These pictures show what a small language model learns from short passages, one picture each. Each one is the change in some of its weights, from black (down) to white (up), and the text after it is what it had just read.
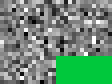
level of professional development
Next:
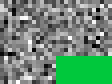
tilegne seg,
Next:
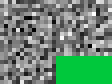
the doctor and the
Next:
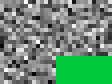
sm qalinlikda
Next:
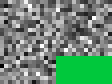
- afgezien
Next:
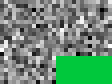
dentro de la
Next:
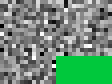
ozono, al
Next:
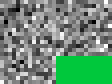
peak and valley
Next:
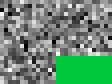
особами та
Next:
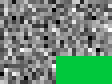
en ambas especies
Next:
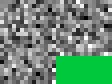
wet granulation method
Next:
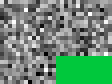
as the maximum
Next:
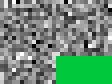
the soil, and
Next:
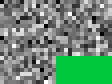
4th and 5th
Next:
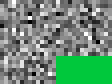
discusiones y para la
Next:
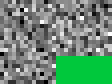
All expenditure
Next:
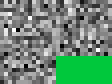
the reader with the
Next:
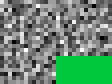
do investigador
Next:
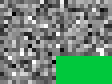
failure. From
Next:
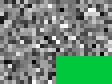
va hikoya
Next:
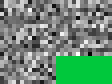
residency training?
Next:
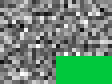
series. See
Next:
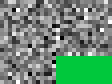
tais como: - a
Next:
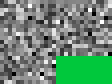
bending process of
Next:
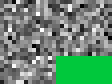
i CAVs,
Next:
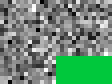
energy and gives
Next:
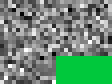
p e(p^c
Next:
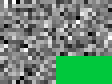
the calculation. In
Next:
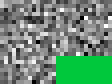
a refeição
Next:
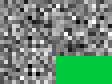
water temperatures.
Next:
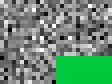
Proceedings of
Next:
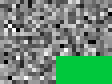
the potential entrant each
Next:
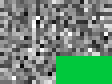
elements at an
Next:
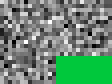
is attributed to
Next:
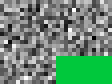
misol qilib
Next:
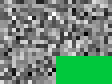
formativas de los
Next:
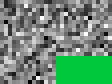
our work¹ on
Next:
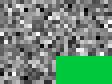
com o exterior ou
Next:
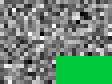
MSc Thesis
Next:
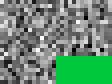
soft or hard
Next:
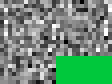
holding capacity
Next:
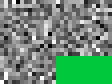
the material consumption
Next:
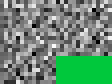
a produção e
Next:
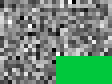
the rate of canine
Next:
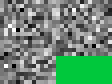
the ideas of
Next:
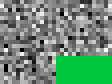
is inevitable that
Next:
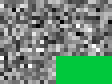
objetivos del
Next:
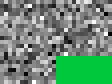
& Beiki,
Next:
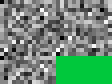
in the depth of
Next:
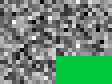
см Чин
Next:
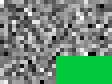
de tecnologias
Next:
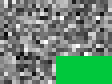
of the world.
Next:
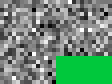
were no patients over
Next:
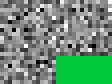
e insalubridade
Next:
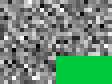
In a parametric
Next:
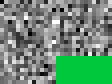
attending adults
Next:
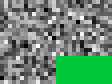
in an increase in the
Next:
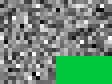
medicina rada,
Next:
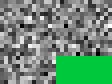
cabe citar
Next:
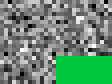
light. Fig 5.
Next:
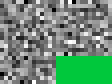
the ABMs is
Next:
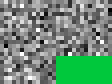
statistics indicate that
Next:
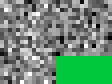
la société
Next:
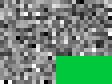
to optimize the
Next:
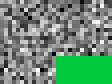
low computational
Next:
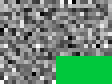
the desorption process
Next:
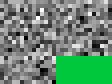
Таҳлил ва
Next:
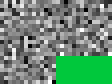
more on relevant
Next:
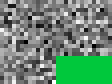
marker linked to
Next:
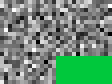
Coran. - 1
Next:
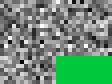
was mixed with
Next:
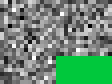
logic, where time
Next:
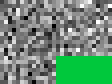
Sionis A,
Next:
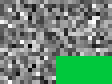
fruit weight
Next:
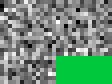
su invención, la
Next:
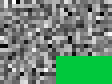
the different ways of
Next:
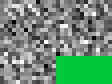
bu yagona
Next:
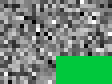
March 25,
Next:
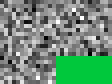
occurs with more
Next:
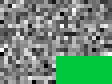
van de overheid
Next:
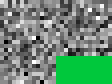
work](#) on
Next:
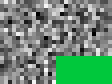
borgan sari
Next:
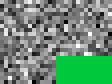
a long time.
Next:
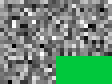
de un sistema
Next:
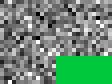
environments and conditions
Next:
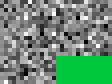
Camellia L.
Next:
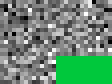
A. Ta'lim
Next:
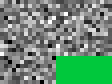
has not only determined
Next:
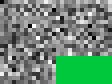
economic development, performance
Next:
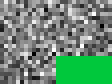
on these factors have been
